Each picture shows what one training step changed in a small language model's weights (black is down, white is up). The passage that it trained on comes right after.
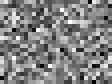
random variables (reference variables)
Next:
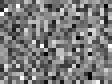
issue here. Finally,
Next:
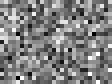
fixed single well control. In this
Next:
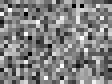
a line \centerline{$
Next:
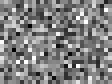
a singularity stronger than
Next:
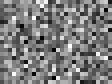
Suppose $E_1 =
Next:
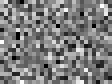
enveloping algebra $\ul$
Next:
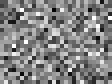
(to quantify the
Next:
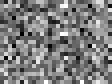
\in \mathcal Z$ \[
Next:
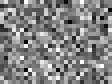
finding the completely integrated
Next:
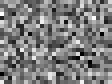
\gamma_i $s close
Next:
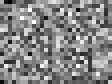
that may be obtained numerically
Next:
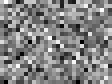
bundle with respect to the associated
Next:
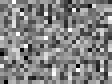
is regular and comes
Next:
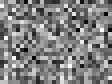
(CSIR), New
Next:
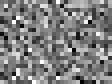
\right)\psi_k +
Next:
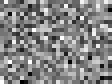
based on alternative definitions of
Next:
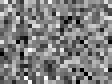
easy to see by simple integration
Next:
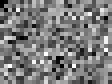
decrementing the exponents of
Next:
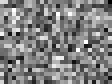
mean $10$ and variance
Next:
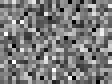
$\mathcal{G}$ and every
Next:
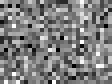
vertex, yielding again a
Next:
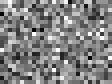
H})$ be the algebra of bounded
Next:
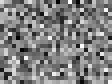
obtained as a specialisation of
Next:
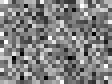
same as the number of roots of
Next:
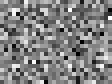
still relatively slow for even
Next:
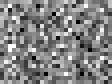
{\small POD,
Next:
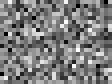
\cite{g} on
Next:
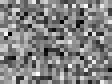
disjoint up to sets with $Q
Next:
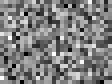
$e^z$. This allows
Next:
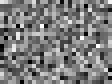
spirit of testing
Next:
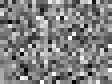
charge for drone
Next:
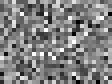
is free of any conditions on the
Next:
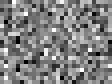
complete and the existence result is now
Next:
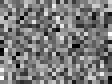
the dot indicates differentiation
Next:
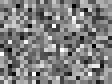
a "splice"
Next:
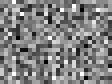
is constructed as a solution of an
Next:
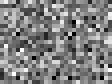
near $\partial\OC$,
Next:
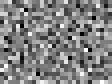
\qquad \text{and}
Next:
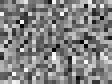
In the following, we identify
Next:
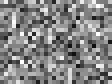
problems with diffusion coefficients
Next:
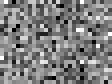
original PDEs of the
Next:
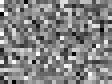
natural numbers with zero (non negative
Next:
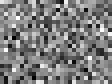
prime to $p$. Therefore,
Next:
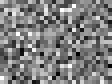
gives the following estimate for all
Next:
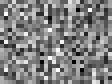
is even, so the sign is
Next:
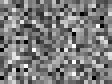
a complete local noetherian
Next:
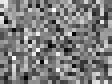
and associated energies can
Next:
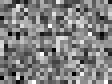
tree generates refinable function
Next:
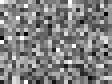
terms, the next term is
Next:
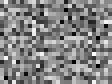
cohomogeneity one, closed
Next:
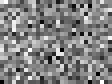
order to obtain stability results via an
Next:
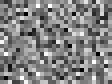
and thus \begin{equation}
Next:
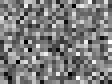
the action of $g$ on
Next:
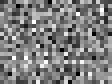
was the desire to provide a
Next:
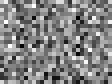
{\rm Observe that the
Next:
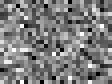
2 x_1\otimes
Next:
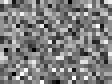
paper, in order to obtain a
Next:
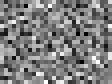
\begin{proposition} Let
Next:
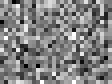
and their singularities propagate
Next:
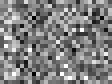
From \cite{HPP},
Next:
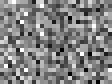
\nabla \mathbf{v}
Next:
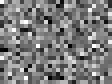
\\ Let $A$ be a
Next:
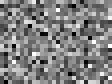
directed strongly regular graphs with
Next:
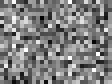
and reliability in short
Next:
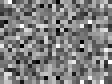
from the Leverhulme
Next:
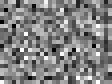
\end{figure} \vskip
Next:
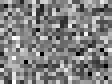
It is important to point out that
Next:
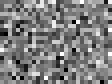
\medbreak In this paper,
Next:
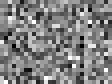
{\bf Proposition 2.2.}
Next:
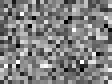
grids used by the
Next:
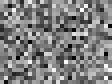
which satisfies the theorem by the induction
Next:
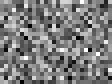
a more general setting. The first
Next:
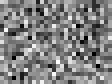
longer path (or is
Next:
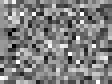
matrix $T$ by transition
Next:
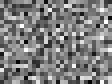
where one wants to
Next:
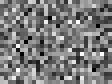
for any $\alpha \in
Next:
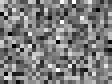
orbit $O(f)$
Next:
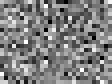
of Kenyon's work
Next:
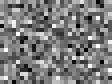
1.5}. We will say
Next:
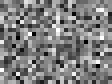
the same notations as in Proposition
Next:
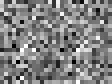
(then $\bX$ is
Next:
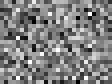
solution iteratively. So,
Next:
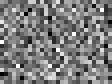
for the number of regions
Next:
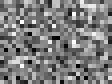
the above argument, we will find
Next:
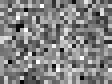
with Lipschitz boundary
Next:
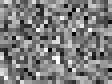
form (in characteristic $2$),
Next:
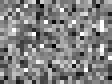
Thom did give an example
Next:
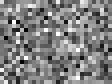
from \eqref{16B}
